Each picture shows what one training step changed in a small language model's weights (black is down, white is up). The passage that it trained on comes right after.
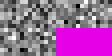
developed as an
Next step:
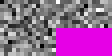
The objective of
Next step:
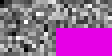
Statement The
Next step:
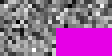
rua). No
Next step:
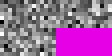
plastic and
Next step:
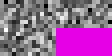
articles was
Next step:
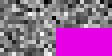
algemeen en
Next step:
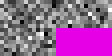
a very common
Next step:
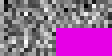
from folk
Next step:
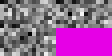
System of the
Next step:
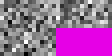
to have caused
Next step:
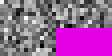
European Virtual
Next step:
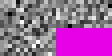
va namoyon
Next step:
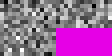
than 5 years 21
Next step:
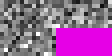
the form of its
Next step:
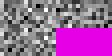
with end stage
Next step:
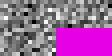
va egalik
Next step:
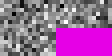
is Holm
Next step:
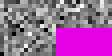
and calcium
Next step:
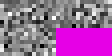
critical, such
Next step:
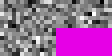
value and economic
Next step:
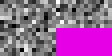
European counties.
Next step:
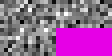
por Lelé
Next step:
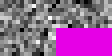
face challenges
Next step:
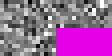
make meaning out
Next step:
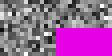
related probabilities
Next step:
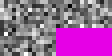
– Acta
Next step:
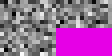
who they are and
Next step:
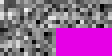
em comparação a
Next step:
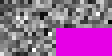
persona en
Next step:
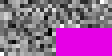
negative values of
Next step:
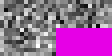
designed the
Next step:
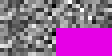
la lengua para
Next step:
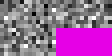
información que
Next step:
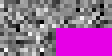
and social importance
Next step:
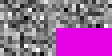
samples were further
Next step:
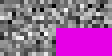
che gli
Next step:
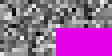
This difference
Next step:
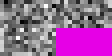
be addressed to
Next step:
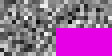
dort die
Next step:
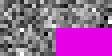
the contact time
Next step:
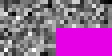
of experimental
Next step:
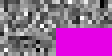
on their actual
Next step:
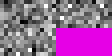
be overcome
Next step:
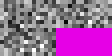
as to obtain
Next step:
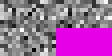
level which is
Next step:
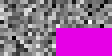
realizado en este
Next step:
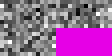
functions: the
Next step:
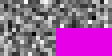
know Specific
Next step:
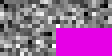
group analysis of
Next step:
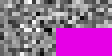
are seen as
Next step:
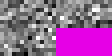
la misma
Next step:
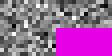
of realism.
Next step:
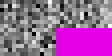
that allow different
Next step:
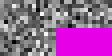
iron, the
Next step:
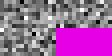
tool that allow us
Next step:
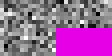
observations, using
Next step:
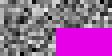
eligible to
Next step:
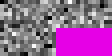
System. The role
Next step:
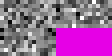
to open
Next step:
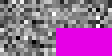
ions, which
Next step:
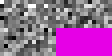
Les indices
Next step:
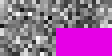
the professors and
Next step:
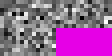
Na análise
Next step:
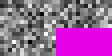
the Ghana
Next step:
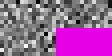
a powder
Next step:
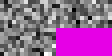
given it a
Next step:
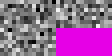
– nem
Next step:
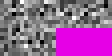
of Business
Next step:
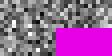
the Gulf
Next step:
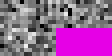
report includes
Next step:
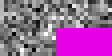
also grown
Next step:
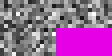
how planting
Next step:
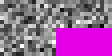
days when
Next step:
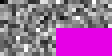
There was no significant
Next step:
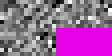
de vida.
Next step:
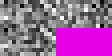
— это не
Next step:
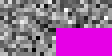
however, this
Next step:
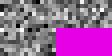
farms require
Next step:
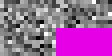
and not as a
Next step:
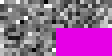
the moves of
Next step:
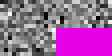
limited. In
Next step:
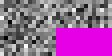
to the fact that
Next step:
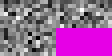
of the structure,
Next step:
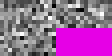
kV and a
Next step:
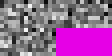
industri yang
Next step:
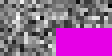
yangi shakli
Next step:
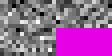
de niñas
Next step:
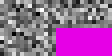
genç ve
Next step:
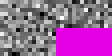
Translation and
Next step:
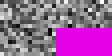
transmission of 21
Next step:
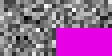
not only in a
